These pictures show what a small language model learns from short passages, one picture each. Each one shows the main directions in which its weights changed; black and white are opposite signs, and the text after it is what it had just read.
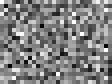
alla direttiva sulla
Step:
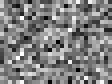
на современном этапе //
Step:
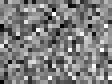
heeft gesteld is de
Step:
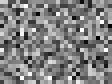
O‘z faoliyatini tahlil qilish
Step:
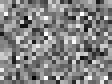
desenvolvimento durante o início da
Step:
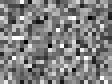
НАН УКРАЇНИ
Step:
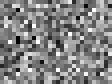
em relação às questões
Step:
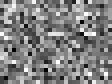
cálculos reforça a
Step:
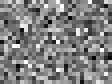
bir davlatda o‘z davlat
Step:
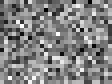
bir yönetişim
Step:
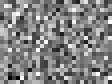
tema aporofobia,
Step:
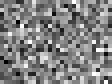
niqobi bizning
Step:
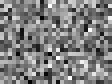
oʻxshash ekanligini
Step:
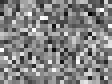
CARMONA: =
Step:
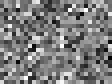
na atual fase da ciência
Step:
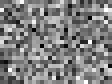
succès baisse de
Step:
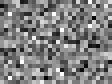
WATER CONDITIONS
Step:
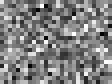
ва ҳ.к.ларда
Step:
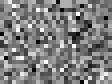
наименования частей тела
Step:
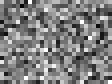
shart. Aks holda, turli
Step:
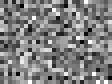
caña de azúcar de
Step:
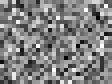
sua boca constitui verdade;
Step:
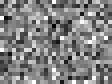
en línea. En:
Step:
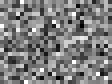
o'z ichiga oluvchi,
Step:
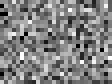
Të gjitha
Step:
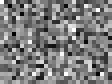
шоир, у-
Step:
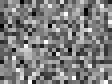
las mujeres que están en
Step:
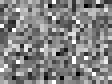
contribuições. Porém,
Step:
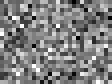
لم ينغلق الفنان على
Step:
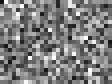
статті сформував комплекс
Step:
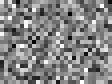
территории, что может быть
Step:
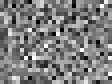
реализации инвестиционной
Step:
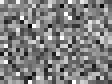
5 anos. Este estudo visou
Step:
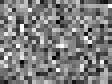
3) Suvga hid bilan
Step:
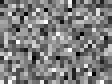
which has an important place in
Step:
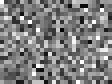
і спільної роботи учнів у
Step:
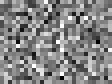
não podem ser reduzidos a
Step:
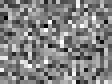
saqlab qo‘yiladi.
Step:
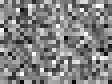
brindan atención directa en
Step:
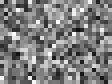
Strength Characteristics
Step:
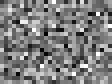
o‘zlarini ko‘rsata
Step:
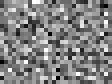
Holiqova Z.
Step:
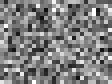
забезпечити необхідний рівень
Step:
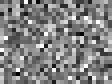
foydalanishni o‘z ichiga
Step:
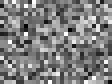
Hanifa hisoblanadi.
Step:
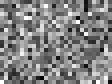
düşünce değerlerini
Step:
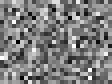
переходе в следующую
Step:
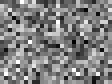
yaratadi.⁴ Xulosa
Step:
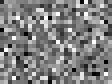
jarayon bo‘lib, uning maqsadi
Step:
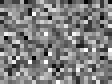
билан таъминлаш ва уларнинг
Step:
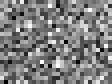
/ За ред. проф.
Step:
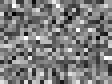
записать систему уравнений,
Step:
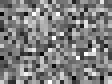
do grau de desenvolvimento do Estado.
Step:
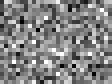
можна також виключати
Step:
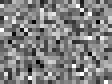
security of Ukraine will
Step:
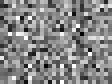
importante dentro de las características clave del
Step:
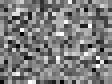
Erzählungen werden.
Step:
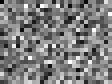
ДонНУ. Сер.
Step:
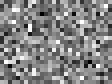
y conducen a limitaciones
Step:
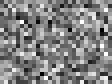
de psicoestimulantes.
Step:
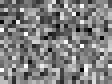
Asociación Mujeres
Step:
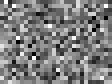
bu kültürel
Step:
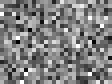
– Candidate of Pedagogical Sciences
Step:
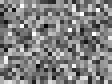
mifologik xarakterga
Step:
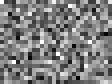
науково-дослідних робіт
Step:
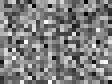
sababli, modellashtirish
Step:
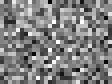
de l'inspection générale
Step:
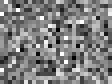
sua titulação acadêmica
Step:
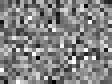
así le amo. Porque
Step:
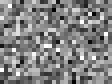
що в умовах становлення ринку
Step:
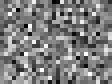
которой несложно восстановить
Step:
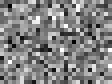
itu apa sih?
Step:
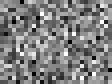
in the limited access to
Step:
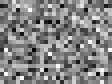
a personas desplazadas por
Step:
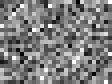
jumladan kundalik
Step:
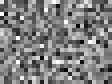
dotado pelo Criador do
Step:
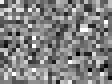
din 10 decembrie
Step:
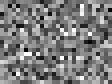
*fun*, depois o
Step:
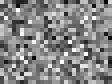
att förbättra
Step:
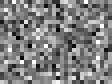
знаний и технологий на
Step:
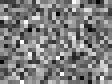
(*center justified*)
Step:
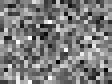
всі етапи вирішення
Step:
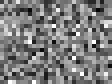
u talabalarning stress,
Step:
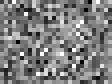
dengan dinamika keberadaan
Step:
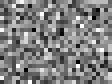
nova dificuldade se impõe
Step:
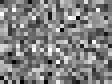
сфері економічної освіти – це
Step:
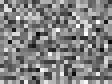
comitês de planejamento e
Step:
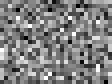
mumkin bo'ladi. Ko'p
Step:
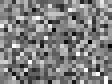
genes, in regulating
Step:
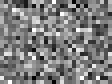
Sampling*. Data
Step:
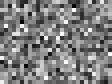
alıw ótkerilip
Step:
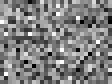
que dialoga com uma
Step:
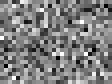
o`zgarishi jarayoni
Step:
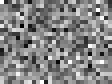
тасдиқлайди -
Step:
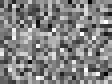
cesarean section,
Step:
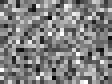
miden 1 punto por cada una de
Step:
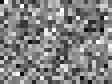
комфортабельності й оцінку
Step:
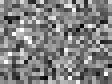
gangguan jiwa,
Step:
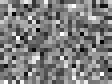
di dapat dalam pembelajaran mandiri
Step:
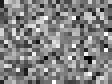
у діяльності підприємства. В
